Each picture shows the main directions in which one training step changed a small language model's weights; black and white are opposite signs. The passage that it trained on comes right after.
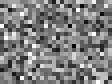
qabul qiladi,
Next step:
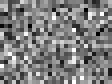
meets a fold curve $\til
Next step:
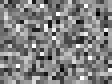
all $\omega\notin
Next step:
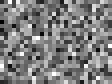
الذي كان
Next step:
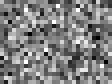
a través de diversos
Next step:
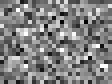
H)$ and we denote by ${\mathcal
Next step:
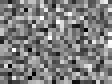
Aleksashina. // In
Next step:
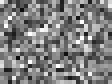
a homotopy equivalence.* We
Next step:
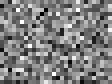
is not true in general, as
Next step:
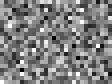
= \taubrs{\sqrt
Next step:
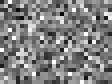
\begin{proof} {For two
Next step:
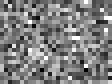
The regulatory functions for the
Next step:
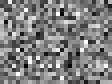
la philosophie
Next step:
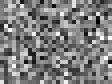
município de
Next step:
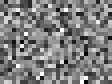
the exterior powers of
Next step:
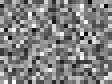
is even w.r.t.
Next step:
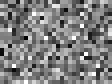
$L^\infty$-norm of the
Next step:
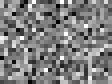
have \begin{itemize} \item
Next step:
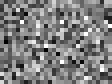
amalga oshirilishi
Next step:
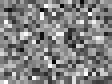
tópicos; explicitar o
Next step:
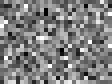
v_k}{\partial r}
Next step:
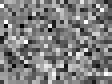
narsalar interneti
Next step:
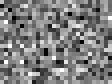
F\"{u}redi and
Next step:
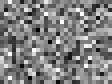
javob boʻlishini
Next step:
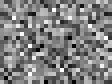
ideal socialista, que advém
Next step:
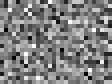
проваджень і
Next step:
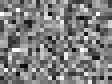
выбирает направление
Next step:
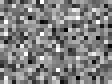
is some submanifold of
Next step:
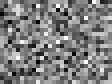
2). Esto concuerda
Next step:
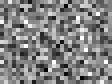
and SWE simulations.
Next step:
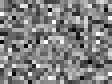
ВРП для проектов
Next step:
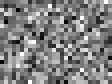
over $3$-way tables
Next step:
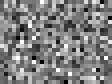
We claim that $W(A)$
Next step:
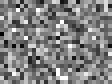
in mathematics ended
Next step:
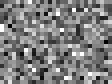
\sim F$, where $F$
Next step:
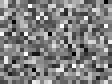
the supremum norm. For
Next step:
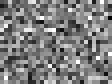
As everything is compatible with
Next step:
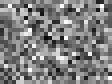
xil so'zlar va
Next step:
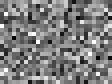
оцінкою їх
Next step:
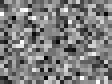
shifted by a constant).
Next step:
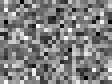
logo, não há o
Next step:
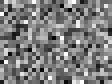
muammolarni hal
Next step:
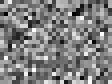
$O_i$ est
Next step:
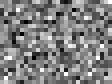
nacional y local en las que se
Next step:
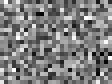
seems impossible to consider
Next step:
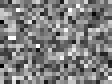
derivative of \( f \)
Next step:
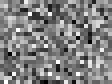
dealing with shifted
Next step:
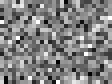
лишения свободы
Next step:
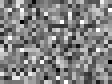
canonical bundle $K$ is
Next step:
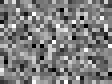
then $$\Delta_{k}
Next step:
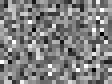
bilden. Der Fokus
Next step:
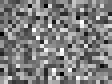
Section \sectno.3.
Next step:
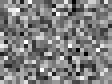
with out-degree $2$
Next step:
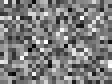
\noindent For the first and the second
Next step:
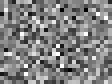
and Thurston, see
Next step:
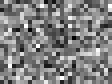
well as measurements based on two
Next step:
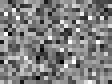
Intim munosabatlar
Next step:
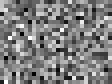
John Wiley \&
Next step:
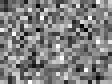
overdetermined problems. This method
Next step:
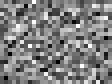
A_2\to X$ such
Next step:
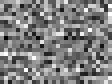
lower and upper bounds of
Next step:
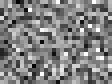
до ослаблення їх
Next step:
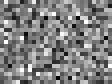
qilish. Ushbu
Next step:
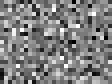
order term of the generalized
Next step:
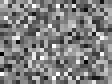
and theoretical foundations of
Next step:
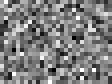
to the elements of $e$.
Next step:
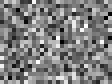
not have a density is \[
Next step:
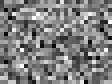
this species, demonstrated
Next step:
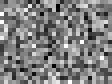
terms up to second order and then
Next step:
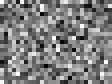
misma capacidad de
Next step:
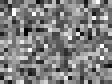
desistentes do curso de
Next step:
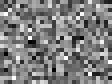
for all sufficiently large values of
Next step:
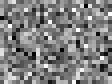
studie van het eigen
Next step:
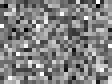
sketch a less
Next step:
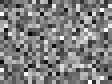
and a Frobenius
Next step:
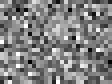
$B$ is totally bounded in
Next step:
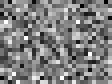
on $K$ if and only if
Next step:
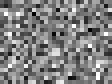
three non-adjacent
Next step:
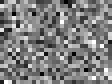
*Revista Direito e
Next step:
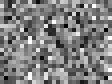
das vielfältige
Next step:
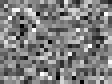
\prf {\bf of
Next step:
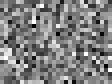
arriving at a routing
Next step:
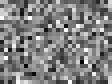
\end{equation} This space is
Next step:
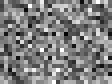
obraz orqali bir
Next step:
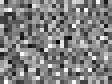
unter großem
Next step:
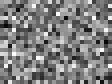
and $q > 0$ need to
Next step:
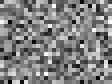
above assumptions the point
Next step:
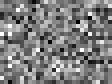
estimates on $\sup_{u
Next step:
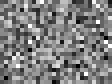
у сфері права.
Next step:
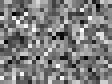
$a,q \in {\overline
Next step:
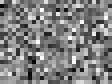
ont également été
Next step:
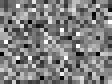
jemanden habe ich einen
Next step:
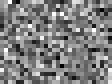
yo'nalishlardan biri
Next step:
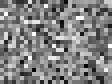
однако, по
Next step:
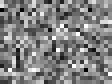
node~$u$ to antiblack
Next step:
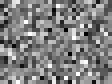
of them contains $p$ and
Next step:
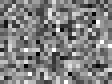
\derr f^\dagger P
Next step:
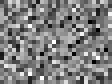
bir diğer önemli
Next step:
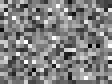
theories of both distributed
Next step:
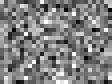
tracial type' which will be used
